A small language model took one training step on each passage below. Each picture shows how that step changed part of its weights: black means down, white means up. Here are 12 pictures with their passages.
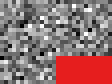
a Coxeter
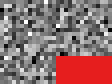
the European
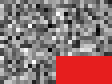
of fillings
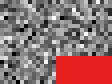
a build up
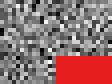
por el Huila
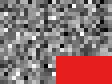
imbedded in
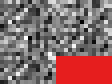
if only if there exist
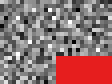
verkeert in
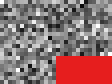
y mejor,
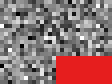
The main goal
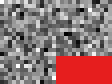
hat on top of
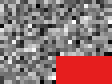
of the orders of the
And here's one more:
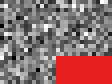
a prototype was
